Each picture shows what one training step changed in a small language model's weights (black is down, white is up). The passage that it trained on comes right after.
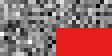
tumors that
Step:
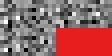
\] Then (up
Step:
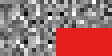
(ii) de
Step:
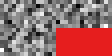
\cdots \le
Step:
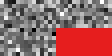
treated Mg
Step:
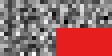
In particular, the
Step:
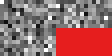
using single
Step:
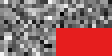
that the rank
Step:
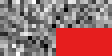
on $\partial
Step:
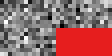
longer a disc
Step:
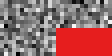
previous work
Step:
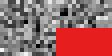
non thermal
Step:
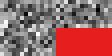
is not an exact
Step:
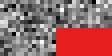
is {\em
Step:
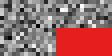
of the form
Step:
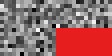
Let us introduce
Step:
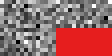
the conservation
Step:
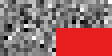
an extension of
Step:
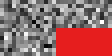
and by the
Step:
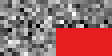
of dyes
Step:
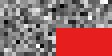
a consequence
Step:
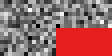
and second variable,
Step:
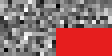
group. A
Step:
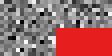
gradient values
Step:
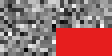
faced by the
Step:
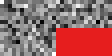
using the assumption
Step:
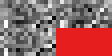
event has
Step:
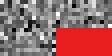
from nearby
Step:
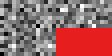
of the structure of
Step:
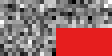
we give the
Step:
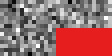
our generators
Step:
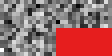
\cdots \quad
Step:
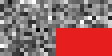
be connected and
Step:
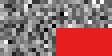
supremum and
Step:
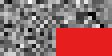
summands of
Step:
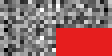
following form:
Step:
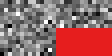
distribution). *We
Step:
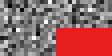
case of Lemma
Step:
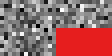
of the research
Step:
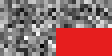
are not identical
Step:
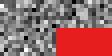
Let $i
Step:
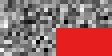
is, the
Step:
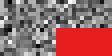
bosses who
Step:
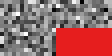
protocol by
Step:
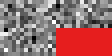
this process converges
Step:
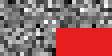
new cases of
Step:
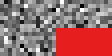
concluded in
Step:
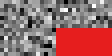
to a system of
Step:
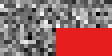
The rate of
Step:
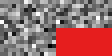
$F \subseteq
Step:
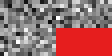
University of
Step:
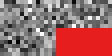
boundedness condition on
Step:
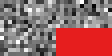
learned to
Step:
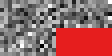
are now going
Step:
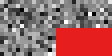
were independently
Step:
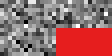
ensure that these
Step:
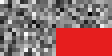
from the input
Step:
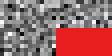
we introduce
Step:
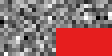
for all $t
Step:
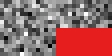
2 ppm;
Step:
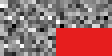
subscript for
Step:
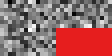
changes in
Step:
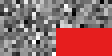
[24, Proposition
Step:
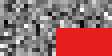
the identity of
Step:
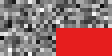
limit (a
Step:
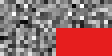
presence of
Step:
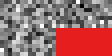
\leq n
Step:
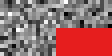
classes of
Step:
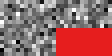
we keep
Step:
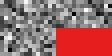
compare the
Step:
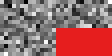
only in India
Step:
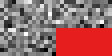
fixed by
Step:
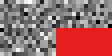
consistently high
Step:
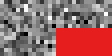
one. \medskip
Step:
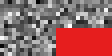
index of
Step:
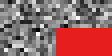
oil samples
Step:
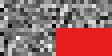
must be the
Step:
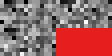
enhanced through
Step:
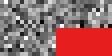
that we can have
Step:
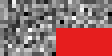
and W.
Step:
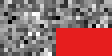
of IBs
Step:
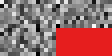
in maximum
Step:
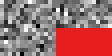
the difference between
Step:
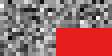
We set $\Psi
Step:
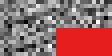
view that it
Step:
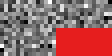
latest mean
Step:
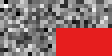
of profit
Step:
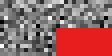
for valuable
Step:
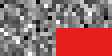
infinity set
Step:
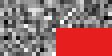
a deformation
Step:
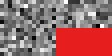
by means of
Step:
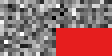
we see that
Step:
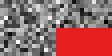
or personal
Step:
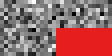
all entries
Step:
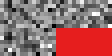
as the quality
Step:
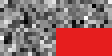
has the degree
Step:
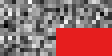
average number
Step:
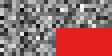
of the variables
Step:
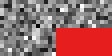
of the solutions
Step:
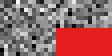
medium for
